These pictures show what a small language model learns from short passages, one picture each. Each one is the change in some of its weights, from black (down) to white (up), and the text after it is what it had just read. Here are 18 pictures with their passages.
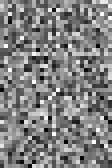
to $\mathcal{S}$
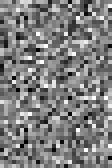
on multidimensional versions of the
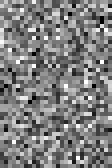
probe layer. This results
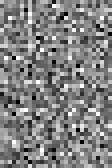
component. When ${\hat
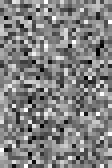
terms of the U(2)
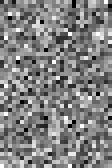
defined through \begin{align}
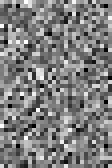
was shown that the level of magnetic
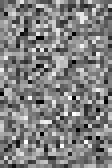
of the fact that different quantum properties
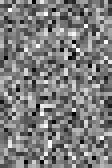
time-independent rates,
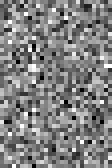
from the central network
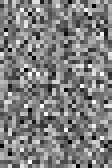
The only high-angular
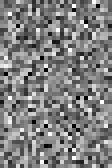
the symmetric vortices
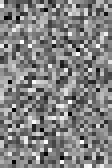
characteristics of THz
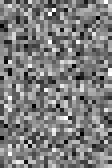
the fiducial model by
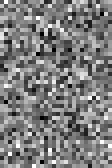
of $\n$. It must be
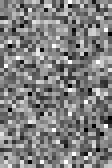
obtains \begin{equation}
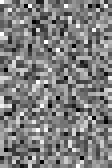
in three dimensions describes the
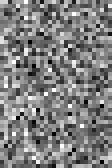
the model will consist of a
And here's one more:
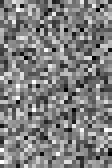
near the Galactic
